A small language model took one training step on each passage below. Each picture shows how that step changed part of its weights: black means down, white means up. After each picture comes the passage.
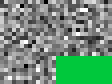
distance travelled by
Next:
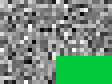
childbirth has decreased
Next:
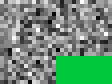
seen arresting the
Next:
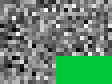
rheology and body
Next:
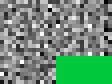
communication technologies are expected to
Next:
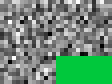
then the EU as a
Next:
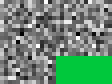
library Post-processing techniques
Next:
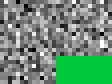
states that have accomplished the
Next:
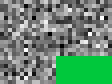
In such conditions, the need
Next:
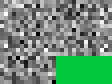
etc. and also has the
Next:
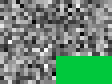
fraud in planning and
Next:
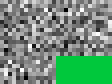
achievements in theoretical workshops in
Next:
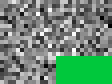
of the typhoon.
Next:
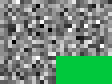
metodikasi -
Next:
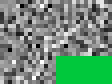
the Information does not need plot
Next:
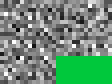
powerful, digital, and
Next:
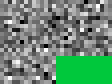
willing to and capable of working
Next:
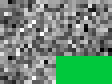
at the pixel level,
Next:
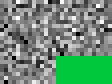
these alternative techniques are costly
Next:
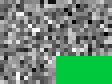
flow in the Thorax
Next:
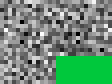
what is good for them.
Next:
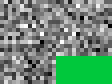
Considering the size of
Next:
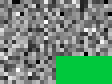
iC3b and
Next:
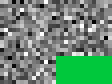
hardness (Table I).
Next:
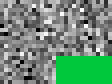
maternal pituitary
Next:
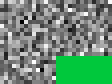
results and the related studies
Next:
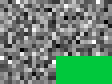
nuclear medicine. She does
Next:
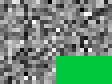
- APS - SMPS
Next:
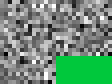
might be perceived to influence the
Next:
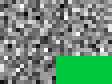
(5)$$ where B is
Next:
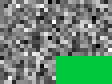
Safety/data consistency
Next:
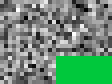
the crucial factor that affect
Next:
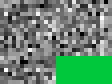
detergents [6],
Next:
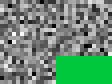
the speed of news which
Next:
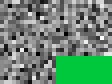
the incompatible matrix
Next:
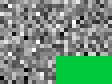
below by displaying the
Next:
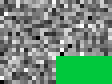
In persistent viral
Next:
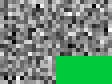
a dynamic environment, while the
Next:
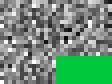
tracking and non-linear behaviour
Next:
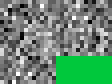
the Endeca
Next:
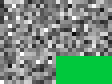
of abstract knowledge, are
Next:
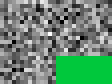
the police officers,
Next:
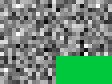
or mail, not
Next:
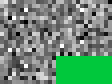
Humanities and Social Science in
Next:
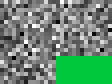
These technological synergies are essential
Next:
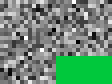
for three types of land
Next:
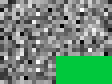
women as objects of exchange.
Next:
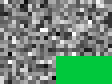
no knowledge that dental
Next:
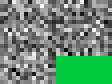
One Health. "One
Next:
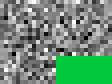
torque due to the strain
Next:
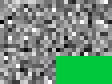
external world and become in
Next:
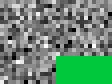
transfers, in order
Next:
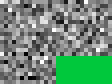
have explored the consequences and various
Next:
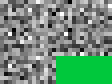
means manner of writing, mode
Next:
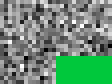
the HUDF above a
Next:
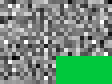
reports and process characterized by a
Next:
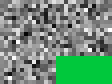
was found to have only a
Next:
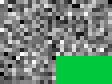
children have individual psychological characteristics in
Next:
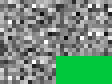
and statistically significant relationship with economic
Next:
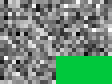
on different temperature levels) are
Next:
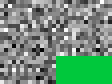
analysis of the data done with
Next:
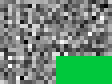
their results in terms of the
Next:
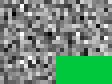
2019). If we also consider
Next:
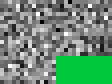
values and, when analyzing a
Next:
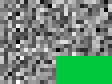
get farther away from the
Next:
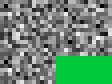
as solvent as well as
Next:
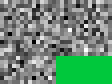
is one of the most important
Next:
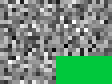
There are several kinds of
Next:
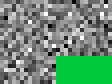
framework The innovation potential assessment framework
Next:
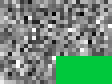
China first reported the first
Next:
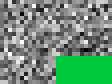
of existing plants, and the
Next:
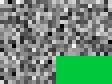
still need a way to control
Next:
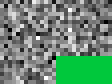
macular edema in the
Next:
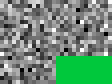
increase in the weight of 100
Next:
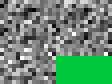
Topic 9:
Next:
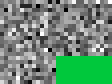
I enriched the
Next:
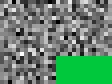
ACCO2 Linear
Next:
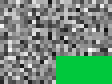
with multiobjective nonlinear
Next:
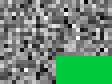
the UC/rUC
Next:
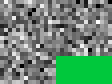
Journal of Biomedical
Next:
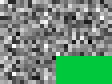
process includes three main steps:
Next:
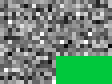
on facts, we can
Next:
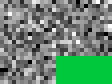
explicit agricultural soil P dataset.
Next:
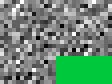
help in early detection,
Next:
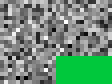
providing an improved knowledge base for
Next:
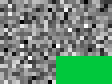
app is downloaded in
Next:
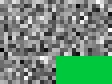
understand the risks associated with
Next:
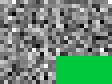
15 kw Motor
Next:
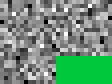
will be understood by a wider
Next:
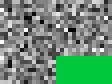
interviews and streamlined and
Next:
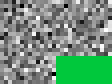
intimately linked, to
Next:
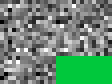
organizational structure and system of labor
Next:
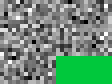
findings show that the study area
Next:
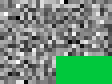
just like being a mother,
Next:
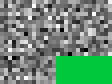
of thermal and mechanical cycles on
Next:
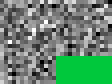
acrylic plastics on
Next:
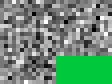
the port operator can send
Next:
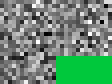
and 10% as flour
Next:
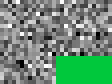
are then analyzed to determine various
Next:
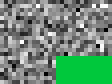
PROCESS <input
